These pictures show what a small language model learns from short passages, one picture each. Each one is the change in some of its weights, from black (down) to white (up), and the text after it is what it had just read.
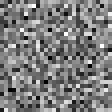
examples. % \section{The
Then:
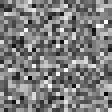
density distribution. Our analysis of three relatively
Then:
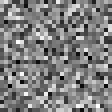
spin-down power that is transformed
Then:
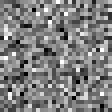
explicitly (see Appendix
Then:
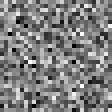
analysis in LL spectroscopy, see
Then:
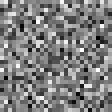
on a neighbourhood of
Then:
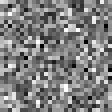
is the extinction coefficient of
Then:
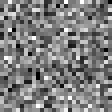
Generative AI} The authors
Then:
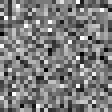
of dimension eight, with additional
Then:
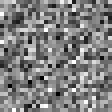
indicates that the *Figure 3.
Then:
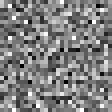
on the vortices, was
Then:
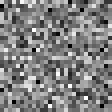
that for $s=0$ the
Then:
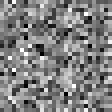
{\it massless} representations at
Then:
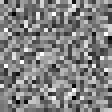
viscosity caused by the
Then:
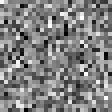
for the real and imaginary parts
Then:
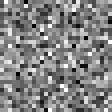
constant and we do not have potential terms for the
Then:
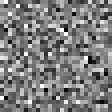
is relatively bright and so this effect should
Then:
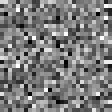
standard gauge field (photon). In addition
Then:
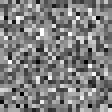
binary system, i.e. a
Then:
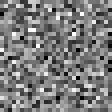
spheres are resolved if
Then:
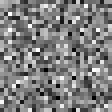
databases and generate predictions of
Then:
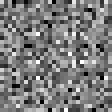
the case $m=0$, for which the
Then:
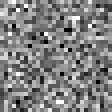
$m_2$ with model A. }
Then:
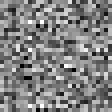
the maximum of the voltage
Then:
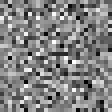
time embedded into the charge
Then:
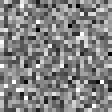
they assume PLE for their
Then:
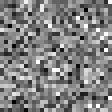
polynomial for the translated region
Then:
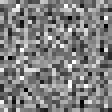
one spin component of $B$ can
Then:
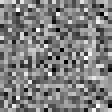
consists of 545 videos with
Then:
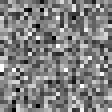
limitations in LLM reasoning
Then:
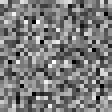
on High Energy Physics},
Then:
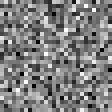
simulation study shows that due to significant effect of
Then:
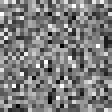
with high confidence ($P >
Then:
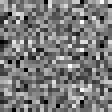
Q, R \in \pcal$ and
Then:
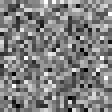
comprehension, by correlating the
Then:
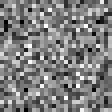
decompose high-level operator
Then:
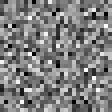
\indent We present a theoretical
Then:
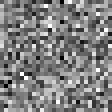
egg cluster (resource
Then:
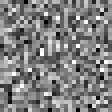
that the velocity-induced displacements
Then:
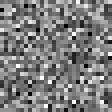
systems with lower and higher packing
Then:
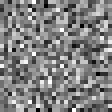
from these observables. It enables us to
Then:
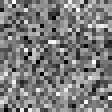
pattern=on 5pt off
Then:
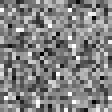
of $SiO_2$ to the
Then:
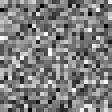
at a raw-key rate of
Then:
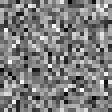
analysis below, block-type
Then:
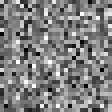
of Hermitian operators on the
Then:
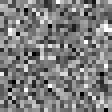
temporal behaviour of the classes of events
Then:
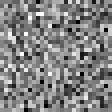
includes the form of the object
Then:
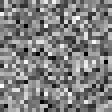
scientific countries such
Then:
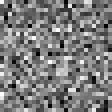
yields of ${K^0}$
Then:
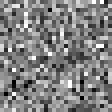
to refer to the light-cone
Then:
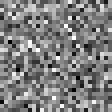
Learning category refers to
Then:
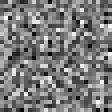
waveform generation. A fully
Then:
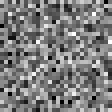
model that captures this process was developed
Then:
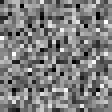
\end{equation} is the dispersion
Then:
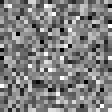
tethered wings plays a
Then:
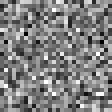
neighbors[26] and the
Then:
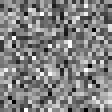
manner as the original data and use
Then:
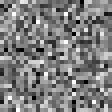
on E-hailing platforms
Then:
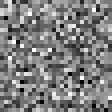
its actual value. Most of
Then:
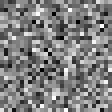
a spatially homogeneous
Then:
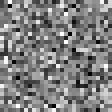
region reappears during the next
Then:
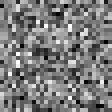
A higher proportion of simulated values have
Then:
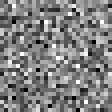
(\mbox{abbreviated notation
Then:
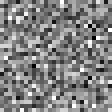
transforms we can write the result
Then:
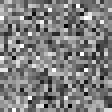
fundamental $g1$ and
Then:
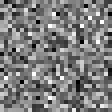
broadcast and interference
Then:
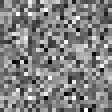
sake of completeness, we
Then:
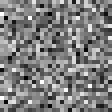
with AI systems. Further,
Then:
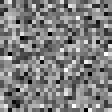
improvements and the other half
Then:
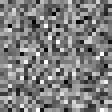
a finite number of states is much more
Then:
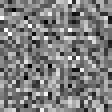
respectively. Due to space limitations, the
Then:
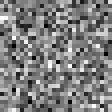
the observer, $\rho$ is the
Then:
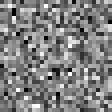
dispersion in a layered
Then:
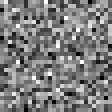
since beaming occurs at
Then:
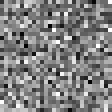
produces the above gauge transformations of
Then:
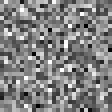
couples to the flavon
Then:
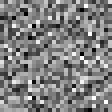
assessment of the potential of
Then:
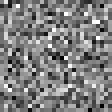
II profile to be very narrow,
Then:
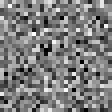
these two sub-samples. These two
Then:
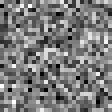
general relativity in a spatial flat
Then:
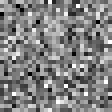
flipping the $U(1)$
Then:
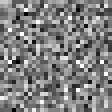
antennas, an IRS with
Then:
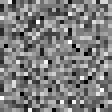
\begin{abstract} In this
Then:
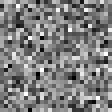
We have only considered the system noise $\langle
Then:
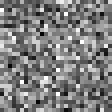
be the total observation time. We then
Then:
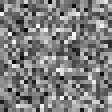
temperature. One is the unlock-in
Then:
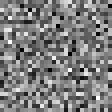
Point 5 (IP5). The
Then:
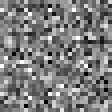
GRANIT is a second
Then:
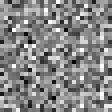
verify its ability to acquire
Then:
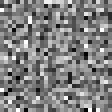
we discard these detector parts during the
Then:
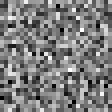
that Doppler reflections may
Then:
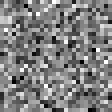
combination of kinematic structure and
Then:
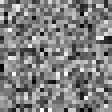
wavefunction, and the one
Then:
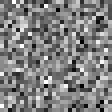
*variance*, and the usage
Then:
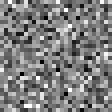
The pervasive nature of web
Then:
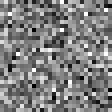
is trivial, since there is no
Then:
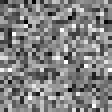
is defined by the sum of replicating
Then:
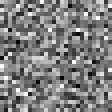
function of $\overline{R}_{\rm
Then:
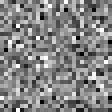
surprising. It is apparent
